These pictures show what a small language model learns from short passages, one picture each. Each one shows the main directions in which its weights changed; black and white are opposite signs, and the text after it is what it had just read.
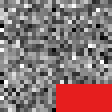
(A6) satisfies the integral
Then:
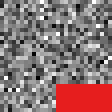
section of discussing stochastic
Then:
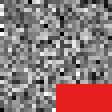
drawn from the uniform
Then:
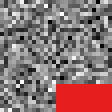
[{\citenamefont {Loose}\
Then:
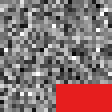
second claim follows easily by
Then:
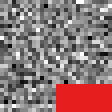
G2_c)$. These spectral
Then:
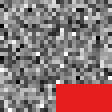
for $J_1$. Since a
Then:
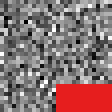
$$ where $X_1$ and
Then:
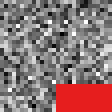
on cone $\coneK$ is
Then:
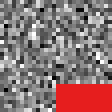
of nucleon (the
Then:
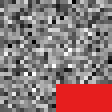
points. Then for all distinct
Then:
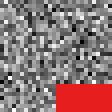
the Williamson 2 test
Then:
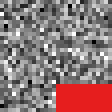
of the slope of the curves
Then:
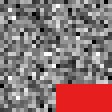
\begin{enumerate} \item This theorem
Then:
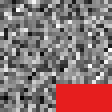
National Natural Science
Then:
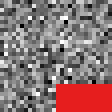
the ODE solvers for each
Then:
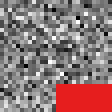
CORSIKA is
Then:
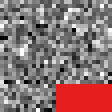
= \gamma/8$, respectively. }
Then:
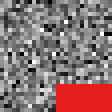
the spin relative orientations
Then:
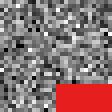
is presented in the MSCD
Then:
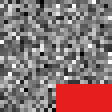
repulsion can deplete
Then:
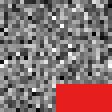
and the degree of $\infty$ is
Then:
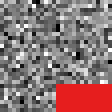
$C_d < \infty$ such
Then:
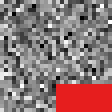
validation and testing sets
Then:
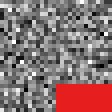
Palma. \\ Access to
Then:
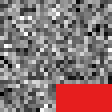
side view for the joint
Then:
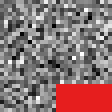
The ground state of excitons is
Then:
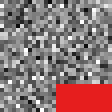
for complex networks we draw the
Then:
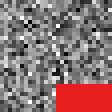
for $n=1$ and
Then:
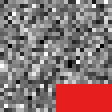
quite specific. The proof below
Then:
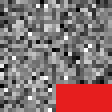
for stimulating our interest
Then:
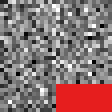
a bipartition $X,
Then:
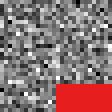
\cite{Li}. As we
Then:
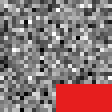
for specimen 4 (Fig.
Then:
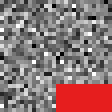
oscillations is about
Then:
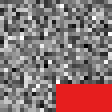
$$ \end{pro} \noindent
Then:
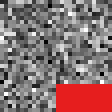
model of \ $\AD$ \
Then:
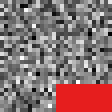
of the parabolic induction in
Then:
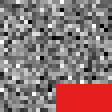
them to published
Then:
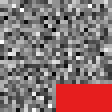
plasma chemistry.
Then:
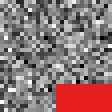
The same situation can
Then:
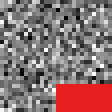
the lattice sum factorizes over
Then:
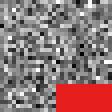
since for each \ $h \in
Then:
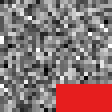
sets, and so here again we
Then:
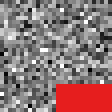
corresponding author (JS).
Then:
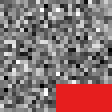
For an up-to-date
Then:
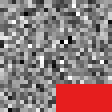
representation identified by the the set of
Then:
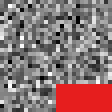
gropes. The operations that
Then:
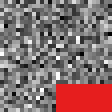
in which the data fall within the
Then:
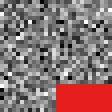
the effects of the possible energy dependence
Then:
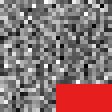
reads $u_t=\Delta
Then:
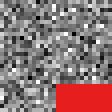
\end{equation} Using again
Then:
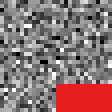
Then, one can use explicit time
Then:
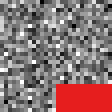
The example is similar to, and
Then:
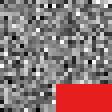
among a usual paragroup
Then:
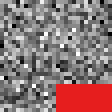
the branching Hunt
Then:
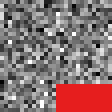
the spherical curve
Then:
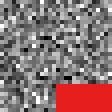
of a (certain)
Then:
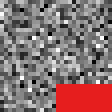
the physical photon
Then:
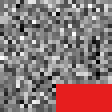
is a curve from $p$ to
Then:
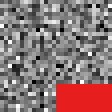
\left( c_1 K
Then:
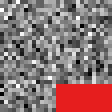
of small triplet VEV,
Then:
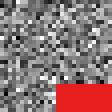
each patch of size
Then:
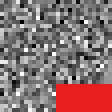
,\eta )\right\Vert
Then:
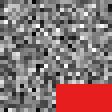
\lvert c \rvert \cdot
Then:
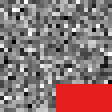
learner are logically split
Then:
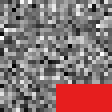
8} \left( \frac
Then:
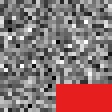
we see that \begin{equation}
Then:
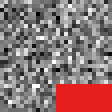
\\ for the Normal-Gamma
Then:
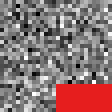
$\Sigma^{+}$ which contains
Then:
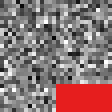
knot, the frontier
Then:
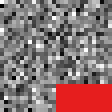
case, particularly since the second term is
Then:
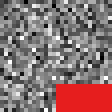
to be distributed unequally
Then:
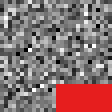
eigenvectors of $A$
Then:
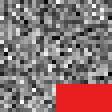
off the most abundant
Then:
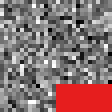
highlight the differences between the two
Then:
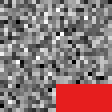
straight lines of our initial
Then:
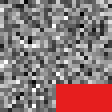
function $D(x, y)$, we
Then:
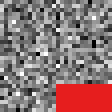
a range of chaotic
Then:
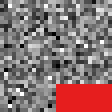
random binary vector of length
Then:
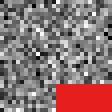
$U,P,Q$ and
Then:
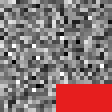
multiplicity spaces gives rise to
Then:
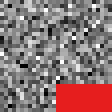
plateau when the system approaches a
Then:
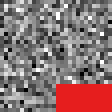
the first Chern curvature form
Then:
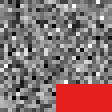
X-ray spectral slope is
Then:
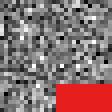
$A_2$. By Proposition
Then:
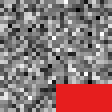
contact structure and does not require
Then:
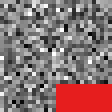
property because it relates to the
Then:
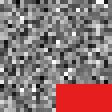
positive entropy, then
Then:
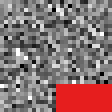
1-in-1-out structure,
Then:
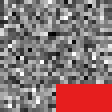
links, for higher
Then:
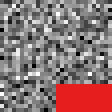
colors red and blue.
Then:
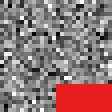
of China. He is
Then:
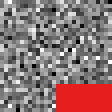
resolution are collected in a
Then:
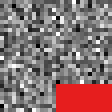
items. To achieve
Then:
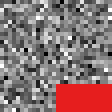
4. Using mathematical
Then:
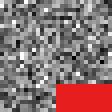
passed to a higher level
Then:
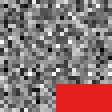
then look into a more general setting
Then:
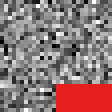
have drawn an analogy
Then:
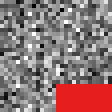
into the redefinition $\hat{\mathcal
